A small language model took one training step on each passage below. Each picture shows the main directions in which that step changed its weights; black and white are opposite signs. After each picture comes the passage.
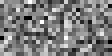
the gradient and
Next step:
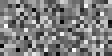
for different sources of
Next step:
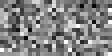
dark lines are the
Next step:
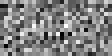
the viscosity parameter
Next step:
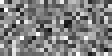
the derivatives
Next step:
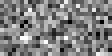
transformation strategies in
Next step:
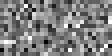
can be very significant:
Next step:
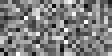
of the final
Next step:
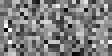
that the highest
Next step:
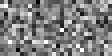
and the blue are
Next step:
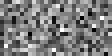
was caused by
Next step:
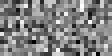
va tok
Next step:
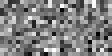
challenges in
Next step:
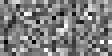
is shown in Figure
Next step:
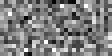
of cancer
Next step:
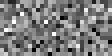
be studied by its
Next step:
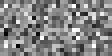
are serious
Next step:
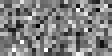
be nicely
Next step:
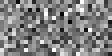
depends on the number
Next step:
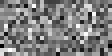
for a much
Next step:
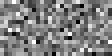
of new technologies
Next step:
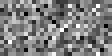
condition effects on the
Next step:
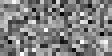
of the natural
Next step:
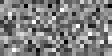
well separated,
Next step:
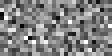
atoms are
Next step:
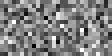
with other rating
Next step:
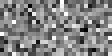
`blue' galaxies
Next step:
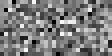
part of a central
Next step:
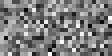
different correlations with the
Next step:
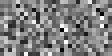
for the $pp
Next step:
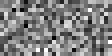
the hands of a
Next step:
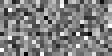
with an overall
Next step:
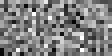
interactions of the
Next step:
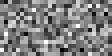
the design and implementation
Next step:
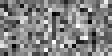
devoted to
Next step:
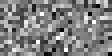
temperature scale,
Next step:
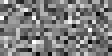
power spectrum is
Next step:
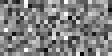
stable over the
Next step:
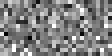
transform of a
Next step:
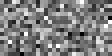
with a power law
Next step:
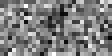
and rural secondary
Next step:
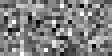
If α,
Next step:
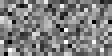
based on theoretical
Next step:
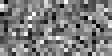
All estimated
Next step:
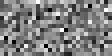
left with the
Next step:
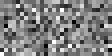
for the limit of a
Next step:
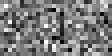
and Escalation.
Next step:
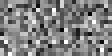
as the subject,
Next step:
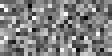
vortex in the
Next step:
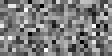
In subsequent
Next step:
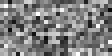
Overflow and
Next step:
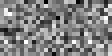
postural changes
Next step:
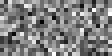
as already
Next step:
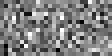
are you that it
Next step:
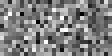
data processed by the
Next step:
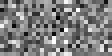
Toward the
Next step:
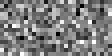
averaged over
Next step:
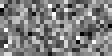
combined methodologies
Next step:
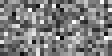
approaches of
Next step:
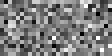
the average position
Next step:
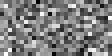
responsibility for
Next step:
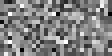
M.\ Botti
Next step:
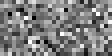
number of follower
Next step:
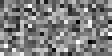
Iqbal S
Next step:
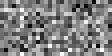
respectively, indicating that
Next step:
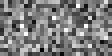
fire and
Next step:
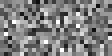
proven that $
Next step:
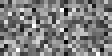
this equation with the
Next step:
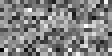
positive and significant value
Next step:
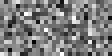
is true for the
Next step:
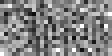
individual components of the
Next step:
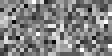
and Meth.
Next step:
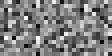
(B) with
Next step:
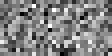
fewer ways
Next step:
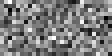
tableware. In
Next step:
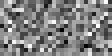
Bar chart
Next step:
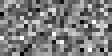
reversibility in
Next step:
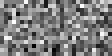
and frequently
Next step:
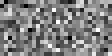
dust particles,
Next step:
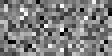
where the expression of
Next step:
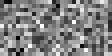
Prediction of
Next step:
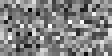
among university
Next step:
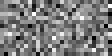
crucial for
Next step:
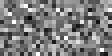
He, Xiao
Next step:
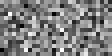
example of the physical
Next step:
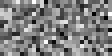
Industry -
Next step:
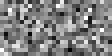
even stronger true
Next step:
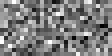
of the packets
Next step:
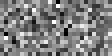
their children,
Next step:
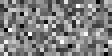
technology to improve
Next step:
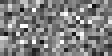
some complications,
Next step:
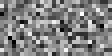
$X$ gates
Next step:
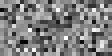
reduced first order
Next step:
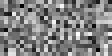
the wormhole
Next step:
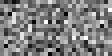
selected components,
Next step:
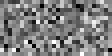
in levels,
